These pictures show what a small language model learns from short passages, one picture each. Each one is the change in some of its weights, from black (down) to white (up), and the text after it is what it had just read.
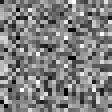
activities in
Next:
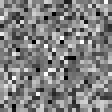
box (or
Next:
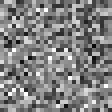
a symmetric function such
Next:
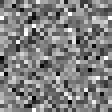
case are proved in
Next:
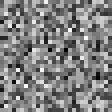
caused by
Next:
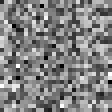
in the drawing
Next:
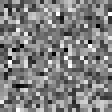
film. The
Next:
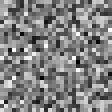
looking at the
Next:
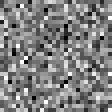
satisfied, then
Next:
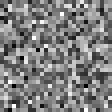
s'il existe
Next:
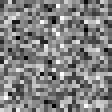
sufficient heat
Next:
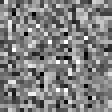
ensures that the
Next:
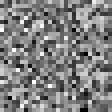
paper we introduced a
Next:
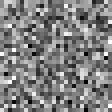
the $i$-dimensional
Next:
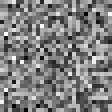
above, there is a
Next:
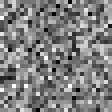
\leq k}
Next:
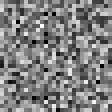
have emulated
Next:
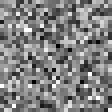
we choose the
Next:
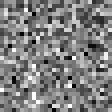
combinatorial and
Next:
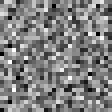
an isomorphism between the
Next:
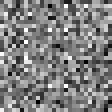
functions as shown in
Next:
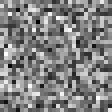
union of the
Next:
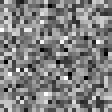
to study a the
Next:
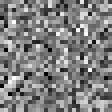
strategies are
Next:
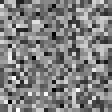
is consistent with a
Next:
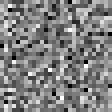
molecule with
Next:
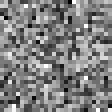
the local automorphism
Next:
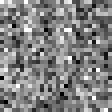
range and the
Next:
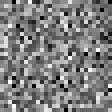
dataset. These
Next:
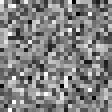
volume form and a
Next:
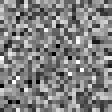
are obvious.
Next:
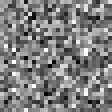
This assumption is
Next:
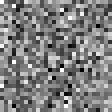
best physical
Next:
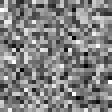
of the area for
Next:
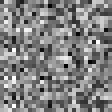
to change the
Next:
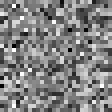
finite upper bound on
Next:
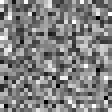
of shape
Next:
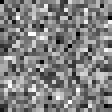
the arcs
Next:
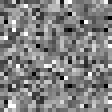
convenience of
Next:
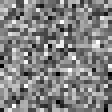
as the disruption
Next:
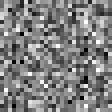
precise measurement
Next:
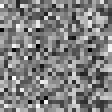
was constructed.
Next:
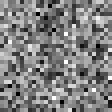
the Lobatto
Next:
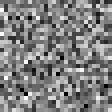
optical power
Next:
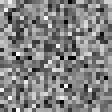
common or ions
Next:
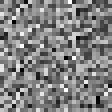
possible. A useful
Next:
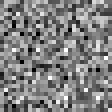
course, implies
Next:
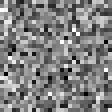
of the medium
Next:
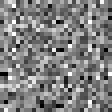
be satisfied by the
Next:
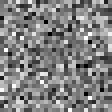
total runtime is
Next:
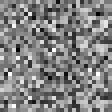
Since the ground states
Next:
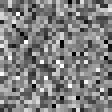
generative RB method
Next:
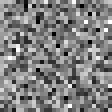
the probing is
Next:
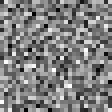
surface, but
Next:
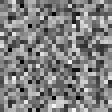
\ n \rightarrow
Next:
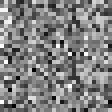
of radius R,
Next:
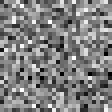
linearly independent
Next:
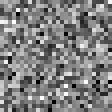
theorem, \[
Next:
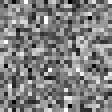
technique for
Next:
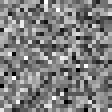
theorems on the
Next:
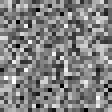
C$. The space of
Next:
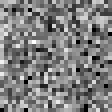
this method, a
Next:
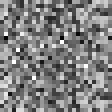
barrier in
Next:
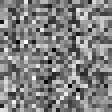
increase in the
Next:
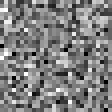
of $p$ and
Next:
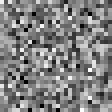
We also provide an
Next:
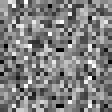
be divided
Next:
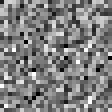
$\alpha$, can be
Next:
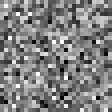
order to obtain the
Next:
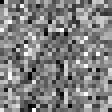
number of papers and
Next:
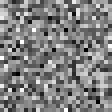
example response
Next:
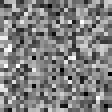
of EC to
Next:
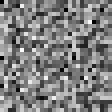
that are formed on
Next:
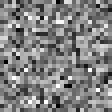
for characterizing the
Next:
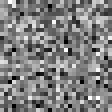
be MHV,
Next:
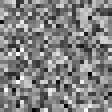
we shall now
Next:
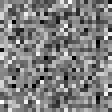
stage. A
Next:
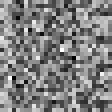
in detail in
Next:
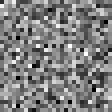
has $n$
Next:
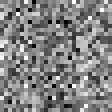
one additional order in
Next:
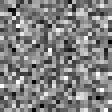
not created the
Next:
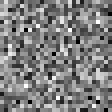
energy. These
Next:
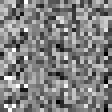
as the product of at
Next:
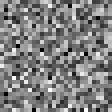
With the notion
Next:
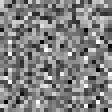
The Lie point
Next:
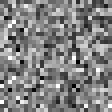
at the desired
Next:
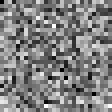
are congruent
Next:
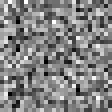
share at time
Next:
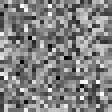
network slices at
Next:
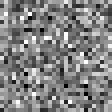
boundary measures which is
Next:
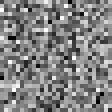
notion used in the
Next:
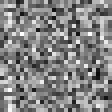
with relatively
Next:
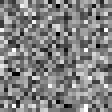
end this introduction
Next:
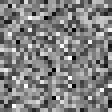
basis \[
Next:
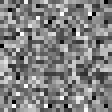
at most once for
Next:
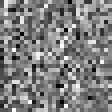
time derivatives
